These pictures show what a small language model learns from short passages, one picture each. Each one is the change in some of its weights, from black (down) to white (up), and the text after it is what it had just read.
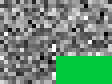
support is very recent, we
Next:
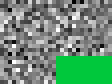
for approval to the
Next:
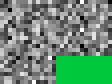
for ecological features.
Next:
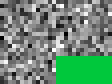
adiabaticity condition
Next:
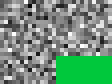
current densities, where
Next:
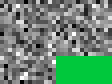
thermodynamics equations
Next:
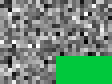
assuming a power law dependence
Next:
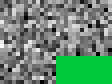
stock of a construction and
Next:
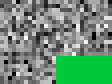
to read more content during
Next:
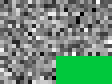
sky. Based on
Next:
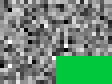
and lack of staff training
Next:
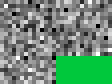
neutrophils and
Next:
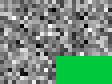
\\ \bottomrule
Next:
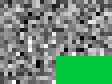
repositories and are
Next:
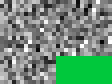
the corresponding pre-fix
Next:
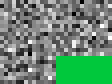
do? ECHO
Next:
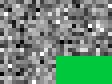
toward earlier onset
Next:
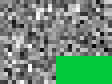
behavior, depending on the
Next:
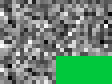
against the threat of climate
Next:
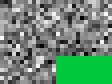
studies documented that
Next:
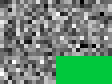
in the near wake of
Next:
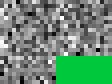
a certain spatial region, and
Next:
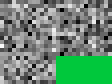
Counselling. The
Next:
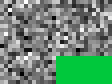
detected by a photo
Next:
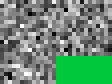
and authorities, who consider
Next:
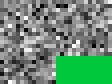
current page address as learning
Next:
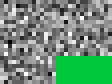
nucleus resulting in the
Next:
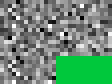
viscoelastic on
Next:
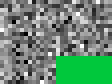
practical challenges in fully
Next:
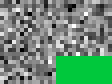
employed in the computation
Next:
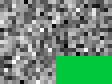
variations. The graphical
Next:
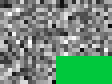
comparison, the proposed system
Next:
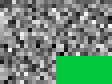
of the potential energy of the
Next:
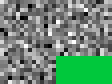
Although in the first
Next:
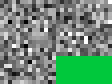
are the maximum strengths of
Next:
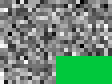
200 K in a magnetic field
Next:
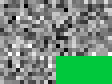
for success. I read,
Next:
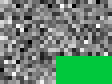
parameters. {\emph Every
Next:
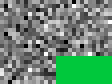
Conflicts of
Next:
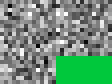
implement the unit delays shown
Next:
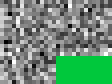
the US National Science
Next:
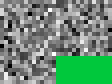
in this area. Furthermore,
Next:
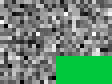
sources include incoherent and
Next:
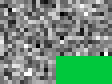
world in new ways,
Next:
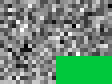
(d) offer the
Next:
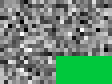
should be put in place
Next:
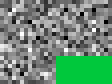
instability criterion along the
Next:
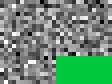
somewhat higher
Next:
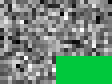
this study can be obtained from
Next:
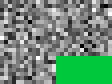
that can however reduce the environmental
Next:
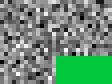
color as a proxy
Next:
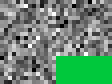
Sim 5-sol &
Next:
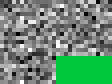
syntax of expressions
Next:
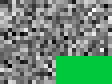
on the spectrum is considered as
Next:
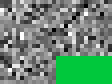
by the ability of agents
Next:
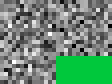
random set of the parameters
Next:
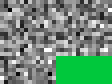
and of major changes in
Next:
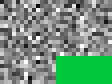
Ma). Our
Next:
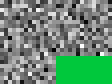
Deccan, and
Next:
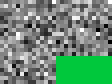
solvents Extra
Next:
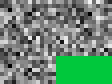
for Astronomy
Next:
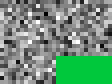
function of days after
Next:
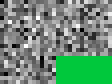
G-D's Physics
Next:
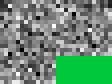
far larger class. But
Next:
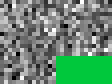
the mixed architecture
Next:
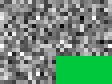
qualifications as well the
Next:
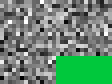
surfaced in
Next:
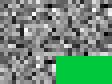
that is very close to
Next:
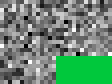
surgery. The presented
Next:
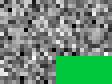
through a better and larger
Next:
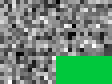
the condensation of
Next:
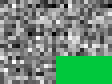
these sessions, participants
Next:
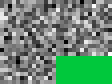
a power of resistance.
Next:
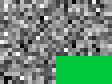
transformation $V_\mu$
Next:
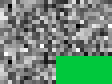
a mediator.
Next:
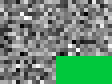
creating paper sheets.
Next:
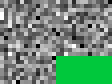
point per unit area.
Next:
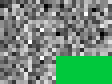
drifts at various levels
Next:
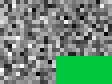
the full parameter space,
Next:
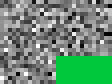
criteria needs to be determined in
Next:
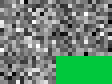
Pheromones and
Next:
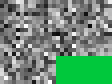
relating the vacuum current to
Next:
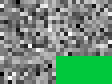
2$) at which the
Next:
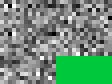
these 9 combinations,
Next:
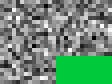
at both ends and of
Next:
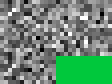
maximum, the main quantity
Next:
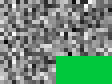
the region inside the
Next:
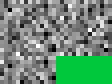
and the preparation and
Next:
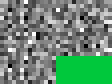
ABSTRACT This
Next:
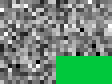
Dang and M.
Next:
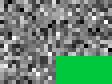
fullerene molecule
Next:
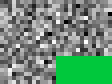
on the assumption that only
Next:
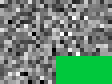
conducted to know the percentage
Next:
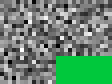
characterizing senescent cells
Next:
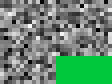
model. The inner boundary
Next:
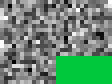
a framework of best practices for
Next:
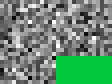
conscious decision. The
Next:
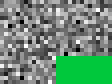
putative superconductor
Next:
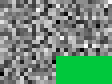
seed points, such that
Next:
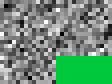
D3.4 explained
